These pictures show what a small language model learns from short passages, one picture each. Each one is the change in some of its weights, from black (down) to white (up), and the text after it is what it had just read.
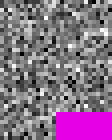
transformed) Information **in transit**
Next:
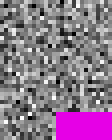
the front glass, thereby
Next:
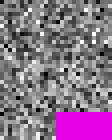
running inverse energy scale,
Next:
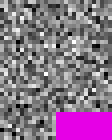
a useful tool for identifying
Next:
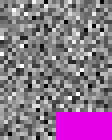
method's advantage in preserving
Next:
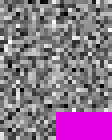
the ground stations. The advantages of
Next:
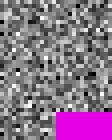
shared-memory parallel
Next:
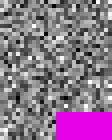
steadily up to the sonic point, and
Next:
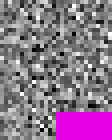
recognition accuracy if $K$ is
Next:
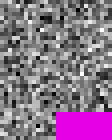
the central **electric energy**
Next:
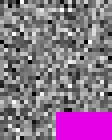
of the PPKS policy, there
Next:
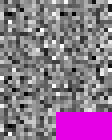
to the interactions between them and to the
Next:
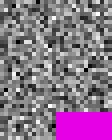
obtain a smooth curve. Then
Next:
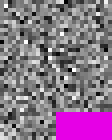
distribution. We set the mean of the proposal
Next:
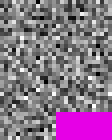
TV production teams (one from the
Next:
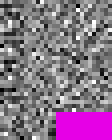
the trained models, to approximate the training
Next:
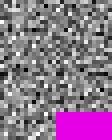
etc. Mostly widowed and
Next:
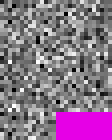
Alice's vector should receive the
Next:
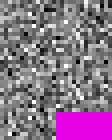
partition $\rho$ distributed
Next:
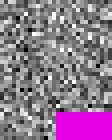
line, which is constant and equal to
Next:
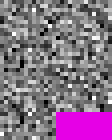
should be acknowledged:
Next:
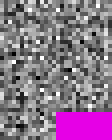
hinder the development of the Internet
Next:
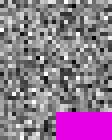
to some extent was expected due to the
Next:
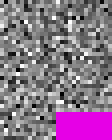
exclude others, and in the
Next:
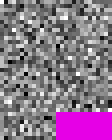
used in Fig. 3, we consider the following two
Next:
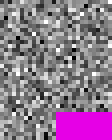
320 mL of ethanol, and
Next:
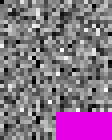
correlation between the $d=6$
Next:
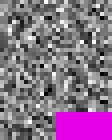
rates are comparatively low in developed
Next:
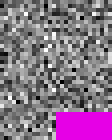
i.e., transverse cracks in
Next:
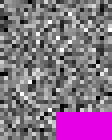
impact of the Least Favoured
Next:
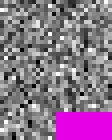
In the following section we discuss on the limitation
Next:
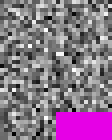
in apache flink: An intro
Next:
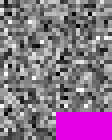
the academic performance of the students for the
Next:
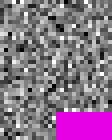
of blood glucose; increases
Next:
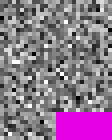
in the quark-shell model with a
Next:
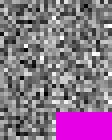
since those are the ones that appear in
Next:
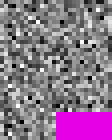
suggests that the aspirations of
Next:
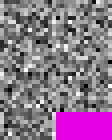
body with the use of elementary
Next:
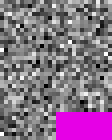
my posts? Please share
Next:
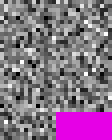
$r_0$ denote the value of
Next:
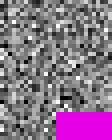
are strongly influenced by the
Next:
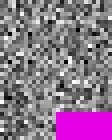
prediction of the singular values of A for the
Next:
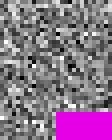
*The Sunday Times*, 20
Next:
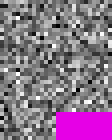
Te Pūkenga e
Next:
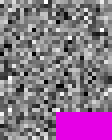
the middle panel of Fig.
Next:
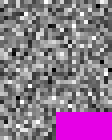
environment at fixed halo mass.
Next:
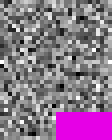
return while giving themselves a
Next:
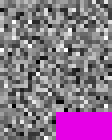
annealed at 300 °C
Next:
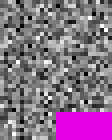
IEEE International Conference on
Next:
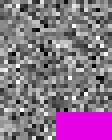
production. The identification of these diseases
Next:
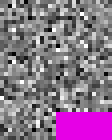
of fundamental EU values, such as
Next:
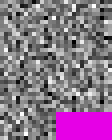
\textit{efficiency}, and
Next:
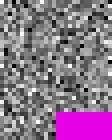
the NIRSpec epoch, we
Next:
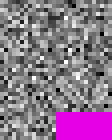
We looked at how a chemical
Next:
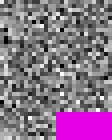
noted earlier. The theory is well
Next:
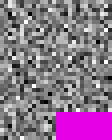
The output from the 3 pin plug
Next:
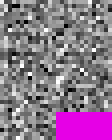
signaling that they may rely mostly on
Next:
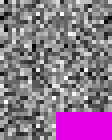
that fosters collaboration and
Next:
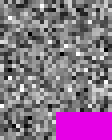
Upon the completion of this course,
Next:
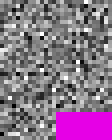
– is a simplifying assumption
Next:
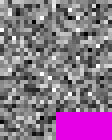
a double logarithmic
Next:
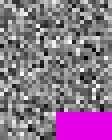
to a rich topology, which in turn
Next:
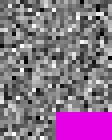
traditional classroom environment is therefore not only
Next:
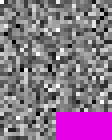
continuity equation given by \begin{equation}
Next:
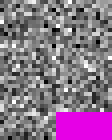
storage and scoring cost while
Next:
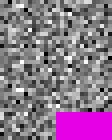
mark – presumably 12
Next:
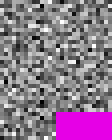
each other in a row, with the
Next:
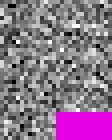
To perform this, we can gain some
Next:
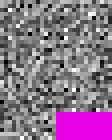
the absolute critical hair parameter
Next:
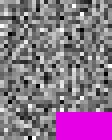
in the picoampere regime.
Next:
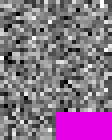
Hao Zheng, Yun
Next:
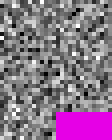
for physics at very high energy scales above the
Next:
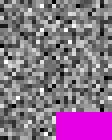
to information disclosure risks. It
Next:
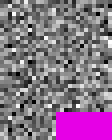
04th February,
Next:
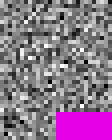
Figure 3B, we plotted the fraction
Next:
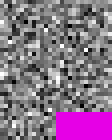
nature on which they are living.
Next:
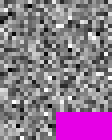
remote and in-person performers and
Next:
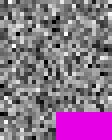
to be schematically of the form $\int
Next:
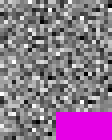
are among the most extensively researched
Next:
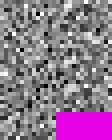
months and at 20°C for 1
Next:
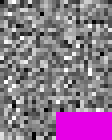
spinal muscular atrophy.
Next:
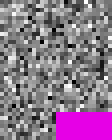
bacterial cellulose (BC) has
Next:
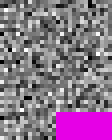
author(s) declared that they were
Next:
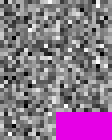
study or the year in which the equipment
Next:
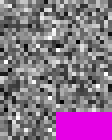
et al., 2017). In this sense,
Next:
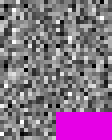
infer the failure mechanisms.
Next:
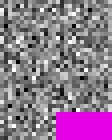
Recent studies demonstrated that these
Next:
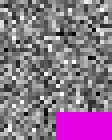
the formation of different water types producing
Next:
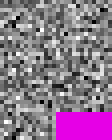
to understand it. A key aspect of
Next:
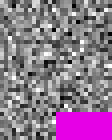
de-SBH being studied, the
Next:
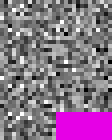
equation from the variational principle,
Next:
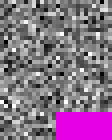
then introduces our various ways of
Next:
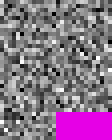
to strengthen their memory
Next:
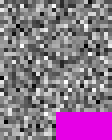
(see Eq. \eqref{Jhc})
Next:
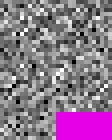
is a quantum state modulated with harmonic
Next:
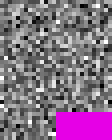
rehabilitation. The study focused
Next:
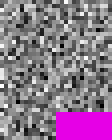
The integration on the cells containing interface
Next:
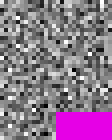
Aditya* Department of
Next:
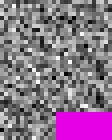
in a dialogue. The actual
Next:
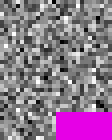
amount, the default for this would be
